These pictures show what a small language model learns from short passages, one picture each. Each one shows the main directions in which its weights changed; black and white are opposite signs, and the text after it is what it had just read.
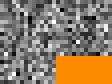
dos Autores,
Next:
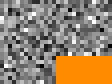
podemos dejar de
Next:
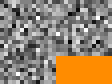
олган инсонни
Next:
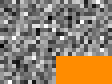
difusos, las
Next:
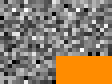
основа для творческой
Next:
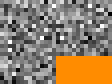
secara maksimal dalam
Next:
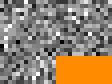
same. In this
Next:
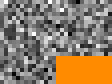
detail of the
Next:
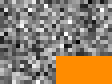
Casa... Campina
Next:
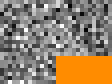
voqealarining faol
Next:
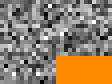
- Ebeyan,
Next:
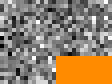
la trama del *De
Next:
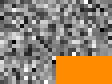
2020-yil holatiga
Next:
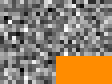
muloqot etikasi
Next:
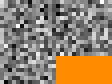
Defesa do
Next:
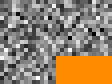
Eğitimi Ders
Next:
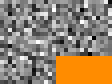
бы, одержали
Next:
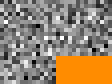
o tem, kako
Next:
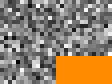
takomillashtirish va
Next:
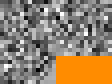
Existem também estudos
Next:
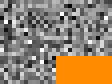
em organizações cujo os
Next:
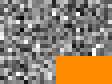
нами в группу
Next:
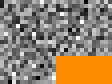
yuqorida qayd
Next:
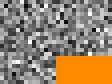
unumdorligini oshirish
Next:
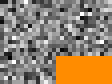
que os itens que
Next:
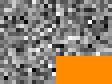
clima y el
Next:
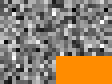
в том числе
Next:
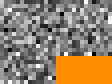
davomida muhim rol
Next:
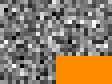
и фактические
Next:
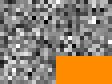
se senta, e
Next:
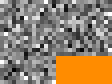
را با
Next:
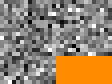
die Wenden zeicht
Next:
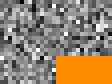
Okul iklimi
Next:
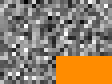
popuk va yoyilgan
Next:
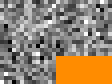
C., Bonelli
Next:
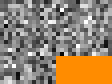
Molino N°
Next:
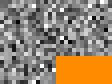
Mendoza, S.;
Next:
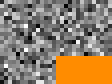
va ularning dunyo
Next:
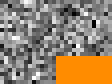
nebagato, bo
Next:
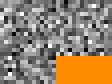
em examinar os
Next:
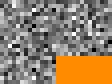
YESENIN VA
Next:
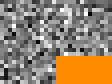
que, o setor de
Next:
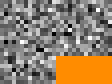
ta'lim va tarbiya
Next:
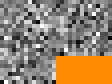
autonomia das
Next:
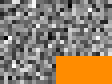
onderneming de
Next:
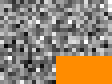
bertambah tidak
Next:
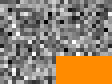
estrés, así como
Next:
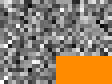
de São Carlos da
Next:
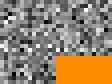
décima parte,
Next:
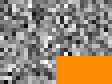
o'ylashlari va
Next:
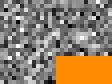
та урядовими
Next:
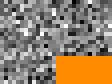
в темпі 9
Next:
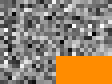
также для передачи
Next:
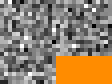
фаолиятига оид
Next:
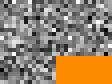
tamanhos de
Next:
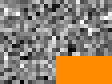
habitantes no tienen
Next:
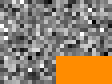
And the numerator
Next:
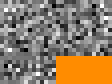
al desplazarse
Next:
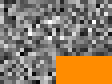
qonuni. 6.
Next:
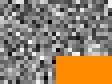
соціальні та
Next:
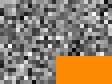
espaço não é
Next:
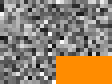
et les gestionnaires
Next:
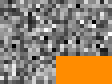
Seção, em sede
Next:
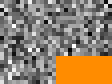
ao território e à
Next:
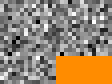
blood count and
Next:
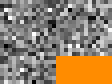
disebabkan oleh
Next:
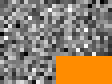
Kalkan, A.
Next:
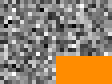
die Folien eher
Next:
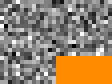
анализ крови
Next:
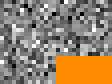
descender como del aire
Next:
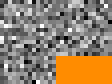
lassen, sind –
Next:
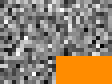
sifatida o‘zida
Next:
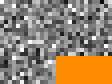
segundo o qual não
